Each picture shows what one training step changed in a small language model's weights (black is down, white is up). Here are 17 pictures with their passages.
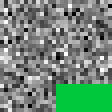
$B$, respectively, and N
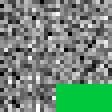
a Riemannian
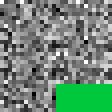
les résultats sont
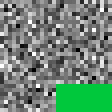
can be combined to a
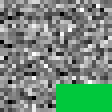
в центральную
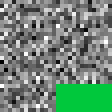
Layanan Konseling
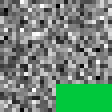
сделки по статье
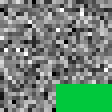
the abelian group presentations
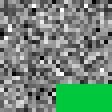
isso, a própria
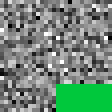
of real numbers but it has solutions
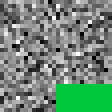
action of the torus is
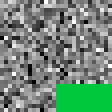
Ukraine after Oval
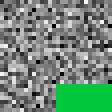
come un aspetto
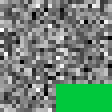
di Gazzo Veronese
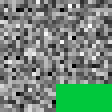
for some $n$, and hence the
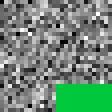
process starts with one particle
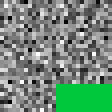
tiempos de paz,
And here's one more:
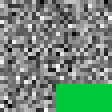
classes of toric varieties
